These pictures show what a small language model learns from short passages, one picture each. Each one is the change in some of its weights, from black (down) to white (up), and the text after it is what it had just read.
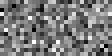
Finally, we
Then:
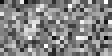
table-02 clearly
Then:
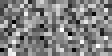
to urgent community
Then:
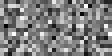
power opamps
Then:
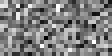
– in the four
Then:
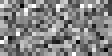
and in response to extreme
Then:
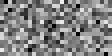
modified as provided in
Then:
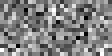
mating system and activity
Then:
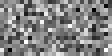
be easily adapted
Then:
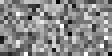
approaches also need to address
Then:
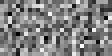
feelings of social presence
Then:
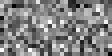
determined by MTT
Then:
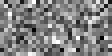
the study was the limited
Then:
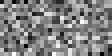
OA within conservation
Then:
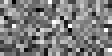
means, and what the
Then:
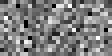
news ecosystem where
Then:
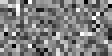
or a concentration no more
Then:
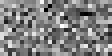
and the same procedure was
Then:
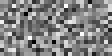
and weighed
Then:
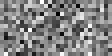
the low network efficiency caused
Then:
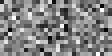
considering the set
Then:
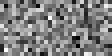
up to 4th level
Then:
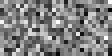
title or type
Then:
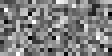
*ableism*, as
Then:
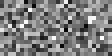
Based on the concept
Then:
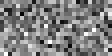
impressions in our
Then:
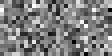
of concern for the
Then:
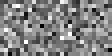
therefore psychologists and
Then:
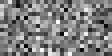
of Agricultural Science
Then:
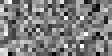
is one of the
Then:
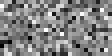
with the introduction of
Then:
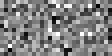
and moral
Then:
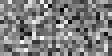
the ownership structure.
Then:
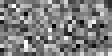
defined for the criteria functions
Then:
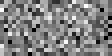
where long-term management
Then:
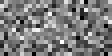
as a data collection
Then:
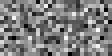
these tests in the
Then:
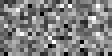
For example, only
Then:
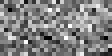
development, growth,
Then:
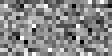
higher strength materials.
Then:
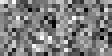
Malaysia and
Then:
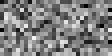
assay MT -
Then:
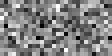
in a positive way by
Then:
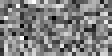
in 6G industrial
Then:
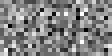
leak depends on
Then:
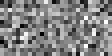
was conducted involving 100
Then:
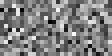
only. It fails
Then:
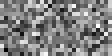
the level of technical
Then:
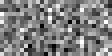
as limited in scope
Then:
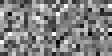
number of new blood
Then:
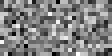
model, One health
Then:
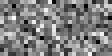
consumer product comprised
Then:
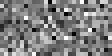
optimal composition,
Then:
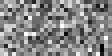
and extraction can play
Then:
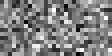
GC Grating
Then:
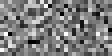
the current business conditions.
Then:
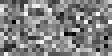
at risk of emotional
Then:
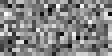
with a recovery improvement
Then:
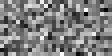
the potential of improving
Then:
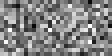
performs a phone
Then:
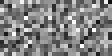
part of studies of the
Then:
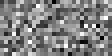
two percent of the respondents
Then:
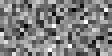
assimilated from
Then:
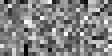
was considered significant when
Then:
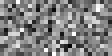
patch is applied to
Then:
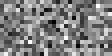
To elaborate,
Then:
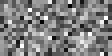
fanlari -
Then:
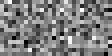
is a commonly
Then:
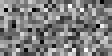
considerably longer than
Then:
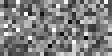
to Cassirer
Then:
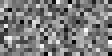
that are showing the
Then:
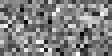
learning environments.
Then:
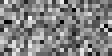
study demonstrates that
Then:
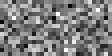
16: Overview
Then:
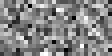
good response in society.
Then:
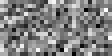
thousands of
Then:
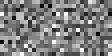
mm, respectively) or
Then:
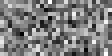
of correlation coefficient and the
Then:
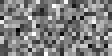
of Firms
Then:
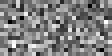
conditions for each relevant
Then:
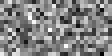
establish the stability
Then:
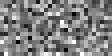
these students can start to
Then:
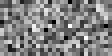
i , and is defined
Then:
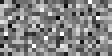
version of the
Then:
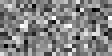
support, be light
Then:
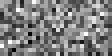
distance between the top and
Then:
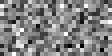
for semantic similarity
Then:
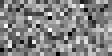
filters have some
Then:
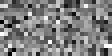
and Reusable),
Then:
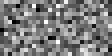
for Tribal
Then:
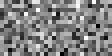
security of tourist
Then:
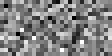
Of the many factors
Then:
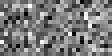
carried out using the
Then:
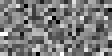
in equation (5),
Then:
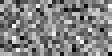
become change agents
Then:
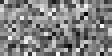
leading to future research having
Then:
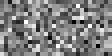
of each VNs
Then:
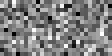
tibia. One
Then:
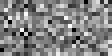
were treated using the same
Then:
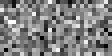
fantastic capacities
